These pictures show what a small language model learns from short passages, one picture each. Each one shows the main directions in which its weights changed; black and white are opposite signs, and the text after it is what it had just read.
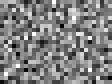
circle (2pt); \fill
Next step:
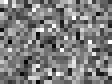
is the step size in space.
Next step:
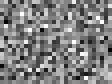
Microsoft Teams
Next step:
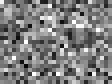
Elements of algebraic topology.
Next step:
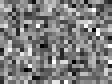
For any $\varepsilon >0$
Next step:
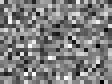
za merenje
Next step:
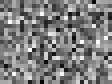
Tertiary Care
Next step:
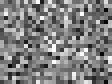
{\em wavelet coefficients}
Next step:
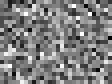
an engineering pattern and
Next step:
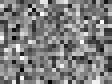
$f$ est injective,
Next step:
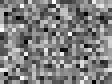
follows from (\ref{ma})
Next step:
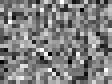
eigenvalues, see for example
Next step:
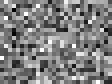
converts phase voltage into
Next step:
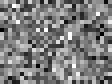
is making me feel
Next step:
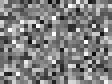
Ayres suggested that
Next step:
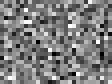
rooted survival
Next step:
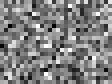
is a contradiction. \
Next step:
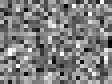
what we have proved above to
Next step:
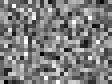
in memory until the
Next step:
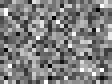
to step-wise constructing a
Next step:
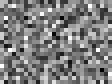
is done in aspects
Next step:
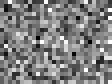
also corroborate with the
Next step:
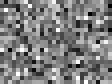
of a table containing, among other
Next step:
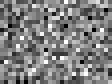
which is defined as the maximum
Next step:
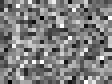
D. For each $\zeta$
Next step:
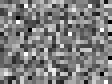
+ iy, \quad
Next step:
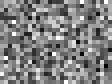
is being loyal. He
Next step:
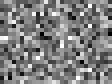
national semantic foundations
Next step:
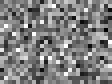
only glorify Allah
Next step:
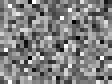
smooth manifold. It has a natural
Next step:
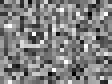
condition forecast is given as
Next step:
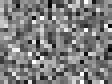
T. Kato,
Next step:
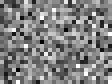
of the Mount of
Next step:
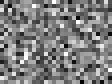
function $\varphi_a\in
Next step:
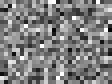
J\\ \text{subject
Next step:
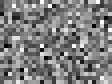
y) \mapsto x^\top
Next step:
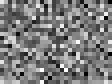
with strong bands at different
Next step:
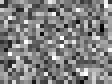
the kernel $q_t$
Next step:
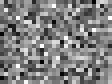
of $\det(\lambda I -
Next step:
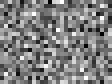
example, table salt has
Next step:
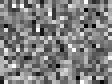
and 500 K. This
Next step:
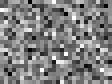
at a word $v$
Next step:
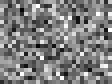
algorithm will produce a function
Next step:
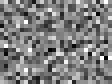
$$\text{To minimize
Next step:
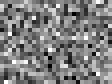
algebraically closed field of characteristic
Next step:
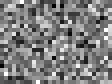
important decision support tool for the
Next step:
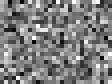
while trials for purifying
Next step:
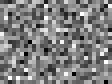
achievement, students'
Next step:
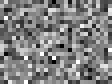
and a tamed almost complex structure
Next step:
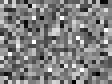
of its conclusions are based on
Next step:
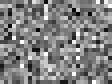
paternal maternal
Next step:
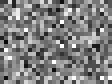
is customized to the
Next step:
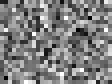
of polyvector field cohomology
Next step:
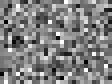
parameters, which in turn are often
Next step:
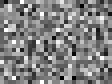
activities and the like, for both
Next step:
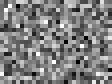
step we have used the commutation
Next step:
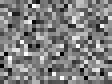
out cooperative ways
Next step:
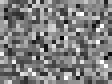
with boundary $F\subset
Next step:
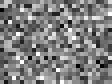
the problem of estimating the finite
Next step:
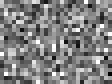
hierarchical decision
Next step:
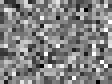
of the study. There were no
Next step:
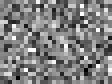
Fig 3; without the decreasing
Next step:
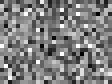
$F$) which is of the
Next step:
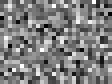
как фактор
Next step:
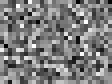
for feminism, and
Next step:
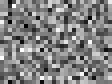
deliver P-S
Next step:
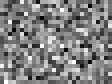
results of mapping the location point
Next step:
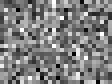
of lineage-specific
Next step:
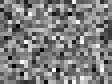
the sprawling,
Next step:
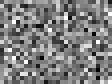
constructed Place of
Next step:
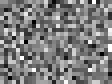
$\lambda > 1$ and it
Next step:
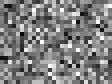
information and communication technology
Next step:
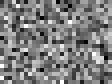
* Corresponding author
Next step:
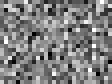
institutions, specifically
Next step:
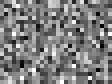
The Differential factor
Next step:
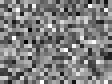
such is indivisible and
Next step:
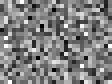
arbitrary $x$. In particular
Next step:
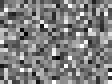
Paseo Manuel
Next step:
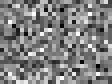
solar proton events during
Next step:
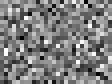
be regarded as having a
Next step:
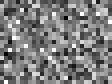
as many as the first one;
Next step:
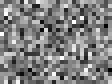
by dual ascent of the
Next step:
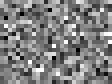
the Administrations.
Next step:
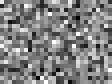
the level of constructibility
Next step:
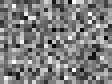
(KSA) and
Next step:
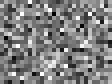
and economic elements of the
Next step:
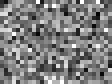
movements both want to
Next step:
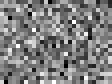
of big data has also
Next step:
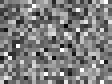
a topological space $X$, and
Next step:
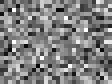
judiciary. This
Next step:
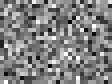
triple points determine an
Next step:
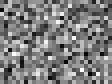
history of antihypertensive
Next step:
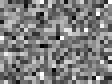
\ \ \ \\ Institute
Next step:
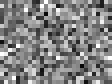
moreover, if we denote it
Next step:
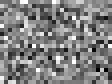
at pH 4 Depth
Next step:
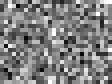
methods, for its simplicity to
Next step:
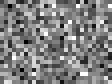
study population who fulfilled the
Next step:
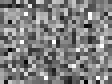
of weighted conditional type
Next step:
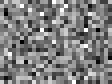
total scalar curvature of
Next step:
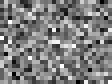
the analysed solution; 95
